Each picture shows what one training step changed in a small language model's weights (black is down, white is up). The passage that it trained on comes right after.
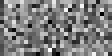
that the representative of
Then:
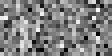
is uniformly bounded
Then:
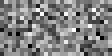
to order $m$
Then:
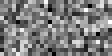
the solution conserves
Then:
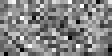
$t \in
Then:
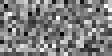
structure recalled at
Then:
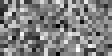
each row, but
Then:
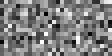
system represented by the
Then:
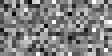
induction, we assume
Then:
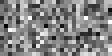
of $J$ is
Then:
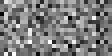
by Eq.
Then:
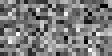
vN rel.
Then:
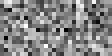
is isomorphic to
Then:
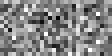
there is a surface
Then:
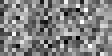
from multiplication by
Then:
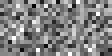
in a sense
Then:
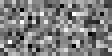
pair admit
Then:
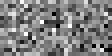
\] We give
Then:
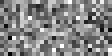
$D$ is
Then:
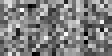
treat the
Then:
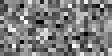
ring and $I$
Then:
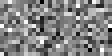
$$ where $\Gamma$
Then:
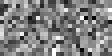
choice of initial
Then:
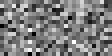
singular value of the matrix
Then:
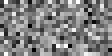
or equal to zero.
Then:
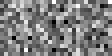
the other variable. So
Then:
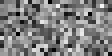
this bimodule
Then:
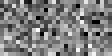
ring, and let
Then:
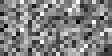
in the sense
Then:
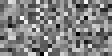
Since $A$ and
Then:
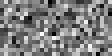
approximation by algebraic
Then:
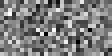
results to Theorem 2 for
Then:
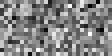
value of the following
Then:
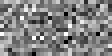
there exists an open
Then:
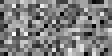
of the protein
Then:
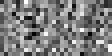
model formulation of the
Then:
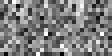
has at most
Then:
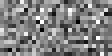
\pi \beta
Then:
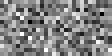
are interested in
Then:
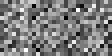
simple splitting
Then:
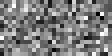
number less than
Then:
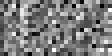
type of data. The
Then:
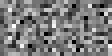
problem}} %The main
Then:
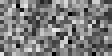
however, the
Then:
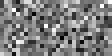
In the following proof,
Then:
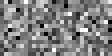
Include this line if
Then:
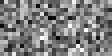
to a nonempty
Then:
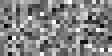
$\mu$ is not
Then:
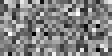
suppose that
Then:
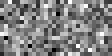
motivated a
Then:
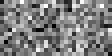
the incomplete
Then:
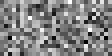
$b$ is
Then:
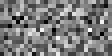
properties of hyperball
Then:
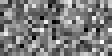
fan; it follows
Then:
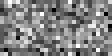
To appear
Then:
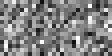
be described by the
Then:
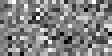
$i$ let
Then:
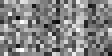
the language
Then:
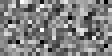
characteristic of the
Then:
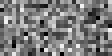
(for example, it
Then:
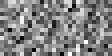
be a smooth even function
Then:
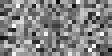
in a real linear
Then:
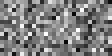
seen that though
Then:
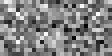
Emphasize that
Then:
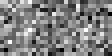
{\em Case
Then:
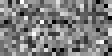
+ \Delta t
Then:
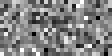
zero has a rational
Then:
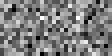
sampling for
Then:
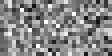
$$ Here the
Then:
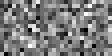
Finally, we
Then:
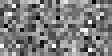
of constant profile
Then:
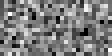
add new
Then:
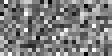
derive in the following
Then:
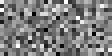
anti dS},
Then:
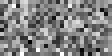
these physical
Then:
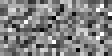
small enough. On
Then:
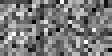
importance for the
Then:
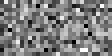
to compute the
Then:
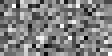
of $\phi$, so
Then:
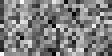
the combinatorial
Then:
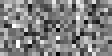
is the constant in Lemma
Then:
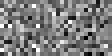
straight line
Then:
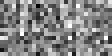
and this note is
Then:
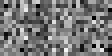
section, we give
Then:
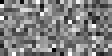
for any flat
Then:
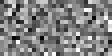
graphs which start
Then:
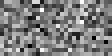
locally determined
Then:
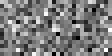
would imply
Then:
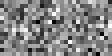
says that if
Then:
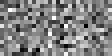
with polygonal
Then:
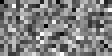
space of $X$,
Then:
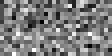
example of a three
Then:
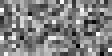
but is an induced
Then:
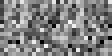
the description of the
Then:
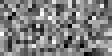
cusp polynomial
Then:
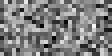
Through this fact we
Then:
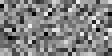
\oplus \ii
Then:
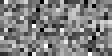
related to Theorem
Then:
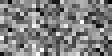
homotopic on
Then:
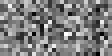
Assume that it is
